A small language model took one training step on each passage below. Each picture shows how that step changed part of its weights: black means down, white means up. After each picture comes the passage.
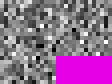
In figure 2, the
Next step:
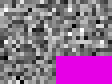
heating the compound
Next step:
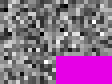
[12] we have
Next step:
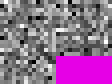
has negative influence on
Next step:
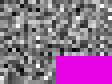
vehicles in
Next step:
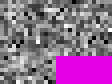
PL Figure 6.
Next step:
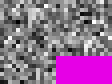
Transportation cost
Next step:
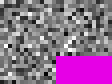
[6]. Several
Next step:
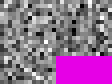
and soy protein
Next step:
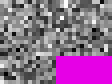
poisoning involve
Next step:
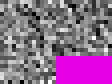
Descriptive design
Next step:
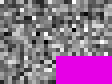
first known population of
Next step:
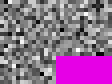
the score was more than
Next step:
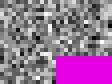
independent of the
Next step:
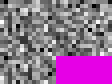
and malicious
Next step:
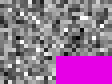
recursive induction
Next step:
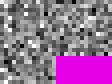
that automatically
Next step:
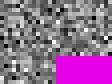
elsewhere in
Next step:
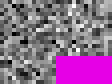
among Poles, then
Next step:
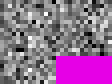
and inflammation;
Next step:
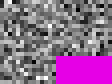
frequently dispersed
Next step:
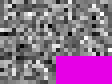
etc.) can be
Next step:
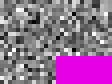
across different domains,
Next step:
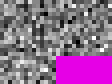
lags in the current
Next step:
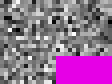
Availability of data
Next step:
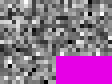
past national policy
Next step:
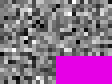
are arrived at based
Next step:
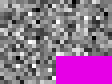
like a disagreement
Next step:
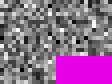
pain along with
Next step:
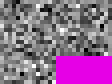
be harmful to
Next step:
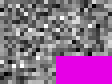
fever, sore
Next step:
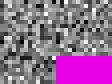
and conditions. CHF
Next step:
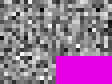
of economic power and the current
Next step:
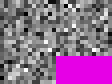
and cap the metal
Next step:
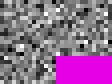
and their restrictions
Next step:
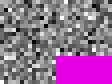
that there exists a
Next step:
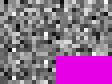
fitness function value set
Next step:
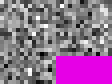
such as autonomous
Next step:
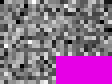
their own contexts
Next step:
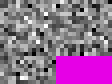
isolated (Table
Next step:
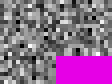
which shows situation that
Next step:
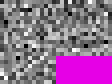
the beginning of
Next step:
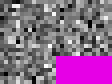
remains extremely
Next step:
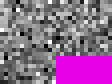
in painful experiences
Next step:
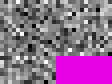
of a Slab -
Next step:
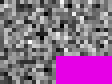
the motion paths
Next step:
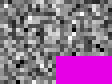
with businesses
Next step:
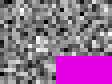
Mexico and the
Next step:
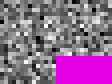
Tungsten light
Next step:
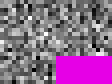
volumes of 5
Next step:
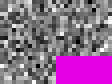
conference – one way in
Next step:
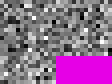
order to increase the interest of
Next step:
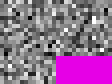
sub-product in
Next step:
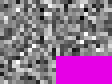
control the speed of an
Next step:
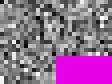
create a factual
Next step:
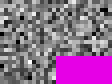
waste the realization of
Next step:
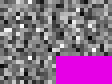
future work, we plan to
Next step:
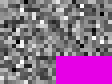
species under 8 genera
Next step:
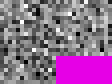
fatigue life to
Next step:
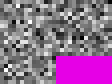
an environmental stressor is
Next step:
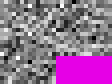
increased significantly due to
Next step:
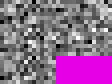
the western side
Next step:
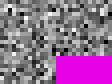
Attitude in
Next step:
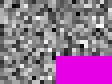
and the oxygen
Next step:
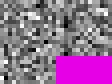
this study a significant relationship observed
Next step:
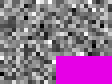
underscore the
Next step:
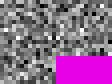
have created what we
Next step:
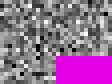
annual report for
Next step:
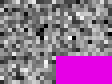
as well as foreign
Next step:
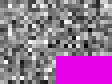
with secondary data from
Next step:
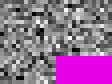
as well as resistin
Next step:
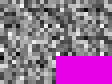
the maintenance of the
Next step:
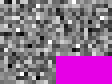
rainfall was
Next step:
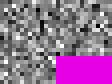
and maintaining information about
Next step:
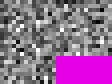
huge number of
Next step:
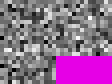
found in conventional
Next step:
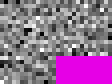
permanent and mainly
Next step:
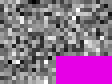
Learn basic information
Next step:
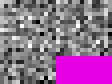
between education and employment have
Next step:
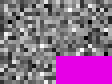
6 Epilepsy
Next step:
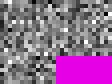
toxin type A
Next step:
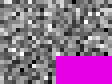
of about 3% over
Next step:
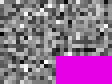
is cross sectional
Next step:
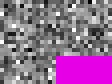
native speakers use
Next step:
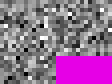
acetate. The increase
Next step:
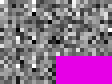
institutional assessments.
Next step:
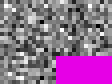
helped to design the
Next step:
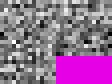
enhances organisational
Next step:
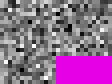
rise in prices
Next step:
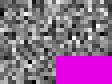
it can be concluded
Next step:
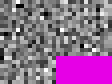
of the aims was to
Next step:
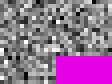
experimental results obtained on a
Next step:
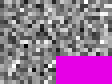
and the year of its
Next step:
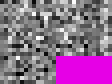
University (Date:
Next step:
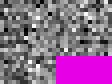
the internal activation,
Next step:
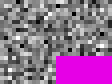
indicates the presence of
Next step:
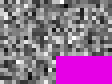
a woman need not
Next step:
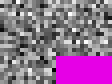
were collected by the researchers
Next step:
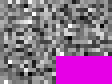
be converted to
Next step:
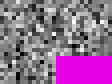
Spline (K =
